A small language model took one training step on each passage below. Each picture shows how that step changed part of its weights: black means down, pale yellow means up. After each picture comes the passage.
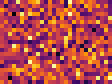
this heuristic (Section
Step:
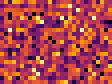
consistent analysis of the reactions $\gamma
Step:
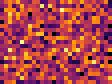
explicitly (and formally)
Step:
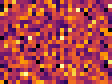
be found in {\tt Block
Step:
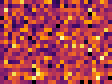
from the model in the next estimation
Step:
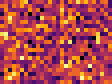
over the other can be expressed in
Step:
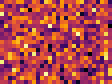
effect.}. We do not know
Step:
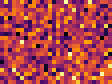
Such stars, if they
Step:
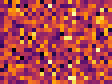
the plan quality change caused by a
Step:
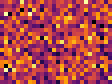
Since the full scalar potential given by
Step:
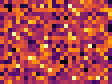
and server congestion.
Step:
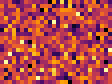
the curse of dimensionality,
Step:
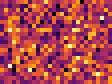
contains the singular values. The
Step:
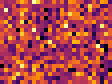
a function is appealing since
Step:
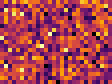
probability of obtaining the outcome
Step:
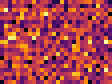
was acquired. In the second
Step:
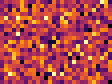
shell, which renders
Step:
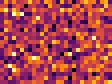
mode of BSs (but
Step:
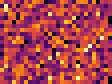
taken at two orthogonal
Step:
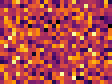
In this context, it is important to
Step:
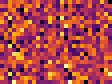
studies \cite{ref5} of
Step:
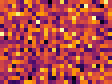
corresponding % ancestor top
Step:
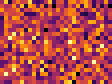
transition probability, not the time.
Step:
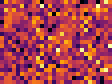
form on ${\check {\cal
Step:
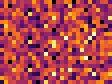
luminosities, however, the two
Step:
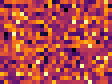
more rapidly, and we need to
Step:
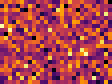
paired phase there is at least one
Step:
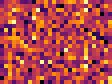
the functional form potentially may fit
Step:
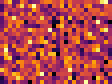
obtained by a frequency spectrum analyzer
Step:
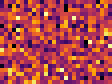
of the network, we propose that
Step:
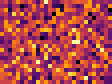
rather than simulation. In many machine
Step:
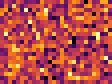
A possible next step would be to
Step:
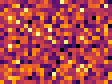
(where the Cygnus
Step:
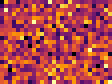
asymmetry $A_{\rm
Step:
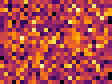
are color orientation, position and
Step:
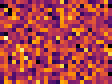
transition, with the in-plane
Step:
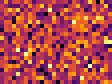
\bm k$, and the
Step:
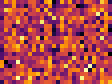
understand QCD dynamics and the process of
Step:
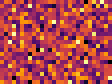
G - G \int \d
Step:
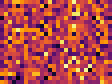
that mapping the neutrino
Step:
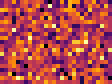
the experimentally established
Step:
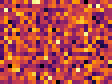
scene. Live
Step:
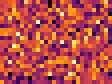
first step, Solt
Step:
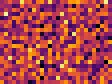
that depends on a single parameter given by
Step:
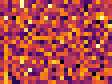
I}, Springer,
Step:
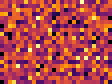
canonical smooth resolution) and
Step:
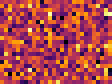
superoperator $G$, each
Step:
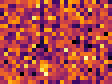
the detailed derivation of these gradients
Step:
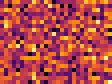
throughout the
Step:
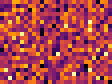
we know that period doubling is
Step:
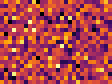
2D-resistor network
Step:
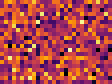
same color. Moreover, each
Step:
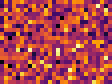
to $\genK$, and for any
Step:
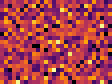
actually abstract away from the
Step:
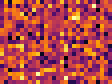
the effective number of degrees of
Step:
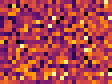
there are often many divisors
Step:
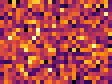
obtain the critical criterion for
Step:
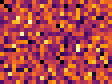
= 2.5 kG and T
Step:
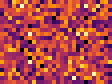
$p-$exponent decreases
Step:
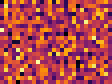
experimental reach for some time to
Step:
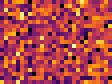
Variable Stars},
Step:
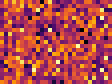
$F$ we can immediately
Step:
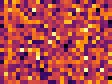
the Schr\"odinger functional
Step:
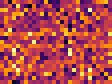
emission from the TA SLD
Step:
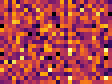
Physics and Technology, 141700
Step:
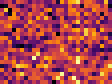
samples, with white light
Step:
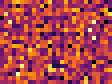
that depends on the desired limits
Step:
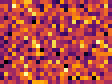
and R Benchmark
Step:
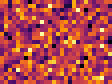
Hwang and S. Das
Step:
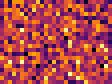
the potential. However, a particle with
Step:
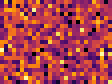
the electrochemical potentials of the
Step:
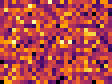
progenitor in this mass range
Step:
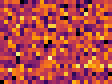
{Forestini}, \&
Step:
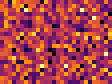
axon is complemented by actin
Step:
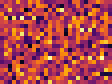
$xy$-plane but allow each
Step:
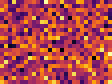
Toramatsu et al
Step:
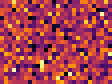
However, some of these can be
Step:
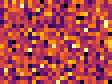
$R - \lambda$ plane into
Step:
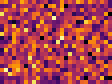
were given in Refs.
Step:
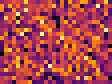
increases in mass to ton-scale
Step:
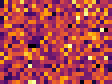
to magnetic impurities was found.
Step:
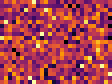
It includes multiple jet production with
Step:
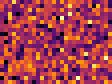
systems seen with these filaments expand
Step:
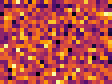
tight bound, in real application less
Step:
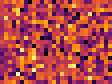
DR2 photometry is not
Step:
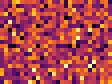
participants suggested that the panels
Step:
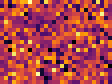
light curve with the intervals corresponding to
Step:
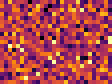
to 8\degree C, while
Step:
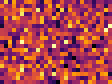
process of consensus
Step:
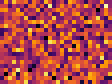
connecting second neighbors,
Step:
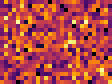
Pt, Co, and Ru
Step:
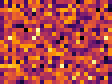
the lattice, consider the charge overlap
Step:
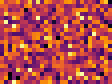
``gauge fixing term"
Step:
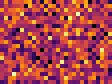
response of the system after a
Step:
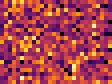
$d$ such that the expected number
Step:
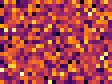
especially those which orbit farther
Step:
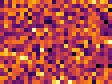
all unstable, null circular
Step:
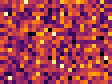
contributions of this paper are as follows:
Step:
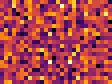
fast dislocations and
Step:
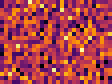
of these quantities as one crosses the
